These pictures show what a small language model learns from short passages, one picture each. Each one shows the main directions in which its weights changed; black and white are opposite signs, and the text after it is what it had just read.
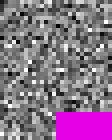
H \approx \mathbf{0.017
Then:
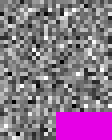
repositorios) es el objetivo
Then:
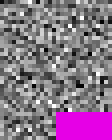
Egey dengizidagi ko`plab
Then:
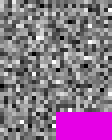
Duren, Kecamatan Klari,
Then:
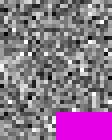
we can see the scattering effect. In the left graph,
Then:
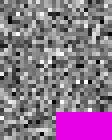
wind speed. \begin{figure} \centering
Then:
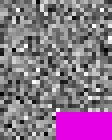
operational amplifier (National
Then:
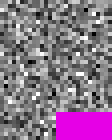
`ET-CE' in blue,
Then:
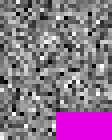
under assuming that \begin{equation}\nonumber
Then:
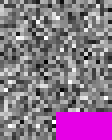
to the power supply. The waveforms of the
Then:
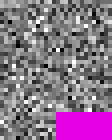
(\ref{eqkeyeq}) is the starting
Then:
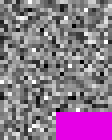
roadmap of the new model depicts, for
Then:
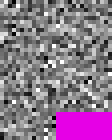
plasma wave and beam mode in the
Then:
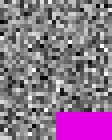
Üniversitesi Doç. Dr.
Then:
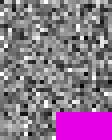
convergence rate. Our convergence rates on AA with
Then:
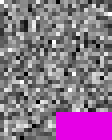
with unique solutions due to the inner product in the left
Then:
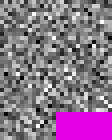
consolidando a tarifa social como
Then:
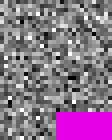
by the collective spin system in these two different
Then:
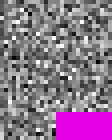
of the isotropic gamma-ray background
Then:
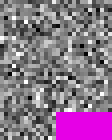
synthetic preconditioner to solve
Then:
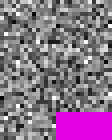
studied in [17] and [18], Section 5
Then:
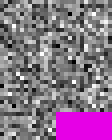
two examples, we now compare the WKB
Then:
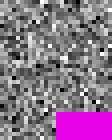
on coordinated response to large-scale
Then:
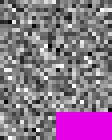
excess Bi$_2$ is expressed as average
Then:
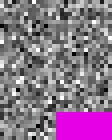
$R_r$, using two fewer
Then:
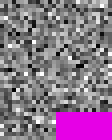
\begin{eqnarray}\label{htil} \tilde
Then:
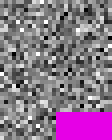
denote the Euclidean norm. It is well
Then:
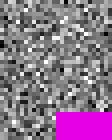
constraint guaranteeing that only
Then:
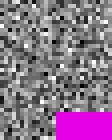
interaction $U$ affect the ground state properties of
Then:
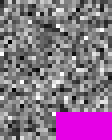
как гидротехника,
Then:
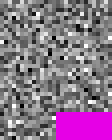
la demande moyenne est
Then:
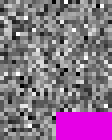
alto desempeño influye de
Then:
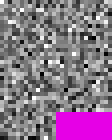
Cassan}% \author{Delphine
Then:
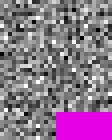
espacio y estadística.
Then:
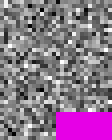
does not affect the cooperation process and
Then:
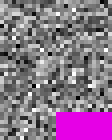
2 pt minus 2 pt}
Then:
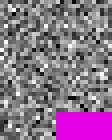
of the measure $\mu^{(s)}$ are almost
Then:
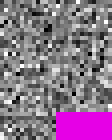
релігії (ядро
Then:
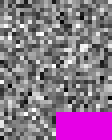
de las tareas de excavación realizadas por
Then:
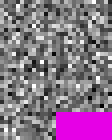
to now just treats the standard case.
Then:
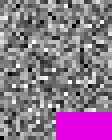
Abab Lematang Ilir tahun
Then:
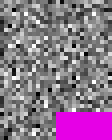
throughout the 24 hour
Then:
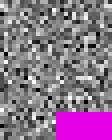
horizontal slices with the surface of the
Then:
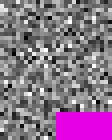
memory} \kwd{law of large
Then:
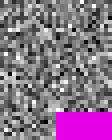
since its contributions to the precision observables can be
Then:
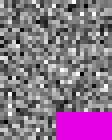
$i\leq 2s-1$. Finally,
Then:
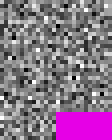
To show the equivalence of SB and
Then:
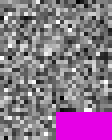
ostidan o'tkazilgan
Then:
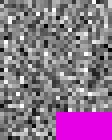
boyitish va xorijiy
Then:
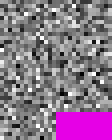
in.; Nats. akad.
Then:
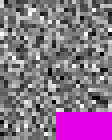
halo mass evolution through the accretion rates given
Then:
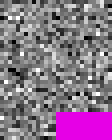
disc component dominating the near-IR bump.
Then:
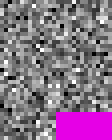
critères de sélection de notre
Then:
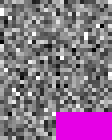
to an approximately 5-minute
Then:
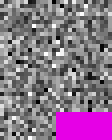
$\chi^2$ with the dark photon is
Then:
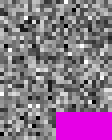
diversificado, com empresas
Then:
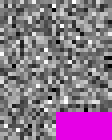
l\leq n-1. $$ We identify
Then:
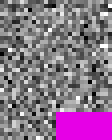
of link-homotopy classes of 4-
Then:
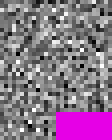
and the generative distribution of the outliers are
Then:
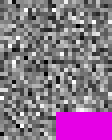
Com isso poderá romper com o
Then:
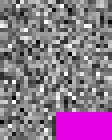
\date{ } \begin{document}
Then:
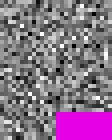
se identificou desafios importantes, como
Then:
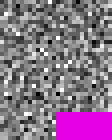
\and Hamburger Sternwarte,
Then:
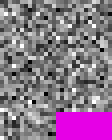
a piece of memory is no longer
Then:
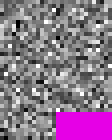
multiple clusters. The new test is simple to implement
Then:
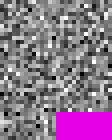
``rank one convex functions are not necessarily
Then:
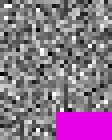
i$ and $\beta=\pi_Y\circ
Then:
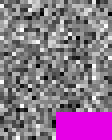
дій зі знаками,
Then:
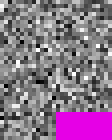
жамоат назорати
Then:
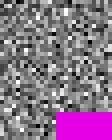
의 9 가지
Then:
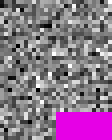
развитием навыков устной
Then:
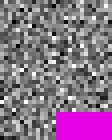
Intelligence and Robots»,
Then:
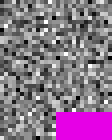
data processing techniques, galaxy evolution within the
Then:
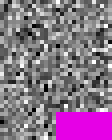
holds everywhere on $X$. Define the following
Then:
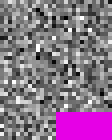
O'zbekiston Respublikasida
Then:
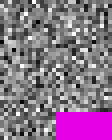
$H_3$ can be decomposed in a basis
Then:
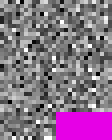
the beginning, the simulation runs 4
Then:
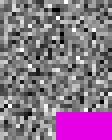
well sampled flares in \xte\ we
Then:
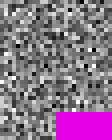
of NLO calculations, a new standard is
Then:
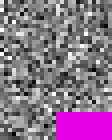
vazifasini o'taydi.
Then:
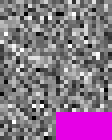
limiting curve obtained using Richardson
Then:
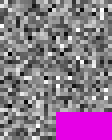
If the components of $\epsilon$ are real numbers greater
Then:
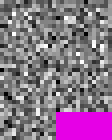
\label{DK} \end{equation} for
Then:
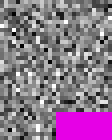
\end{remark} The calibrated
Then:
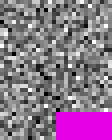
obyektlarning hududiy
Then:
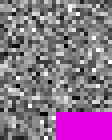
> 150$ $\kms$ when merging
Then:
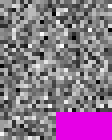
surprising example of this case is given by
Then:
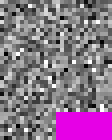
monitor environmental conditions within
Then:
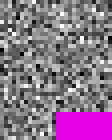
$z \mapsto UT$ and $t \mapsto
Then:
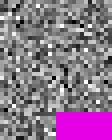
1,5'er mL alınarak
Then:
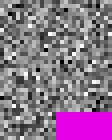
supports two mutually orthogonal
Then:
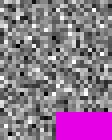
at different values of $b$ and then divide
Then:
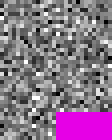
models and the geographic models. Because global
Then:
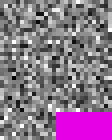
of stock indices show that a cumulative
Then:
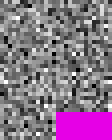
with $k_Fl \sim$
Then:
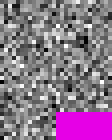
qo'riqlangan va dastlab
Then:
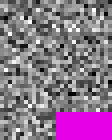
Termiz universiteti bazalarida
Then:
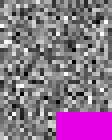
\begin{equation} %\label{}
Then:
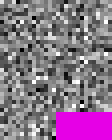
FROM pares_sip WHERE
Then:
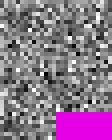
\end{itemize} \begin{itemize}
